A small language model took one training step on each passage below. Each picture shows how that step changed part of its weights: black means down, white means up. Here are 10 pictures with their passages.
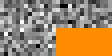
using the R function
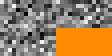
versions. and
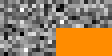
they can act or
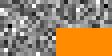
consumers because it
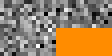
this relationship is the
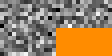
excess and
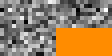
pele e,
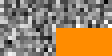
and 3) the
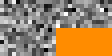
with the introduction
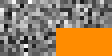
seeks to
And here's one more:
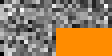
va katta
